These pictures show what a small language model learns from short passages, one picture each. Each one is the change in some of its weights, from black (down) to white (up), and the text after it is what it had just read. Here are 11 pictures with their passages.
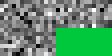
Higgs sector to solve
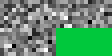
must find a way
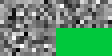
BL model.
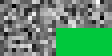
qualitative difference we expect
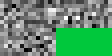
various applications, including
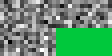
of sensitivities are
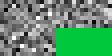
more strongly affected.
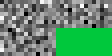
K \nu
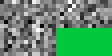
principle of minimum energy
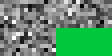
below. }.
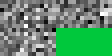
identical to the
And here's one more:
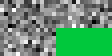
terms of these matrix
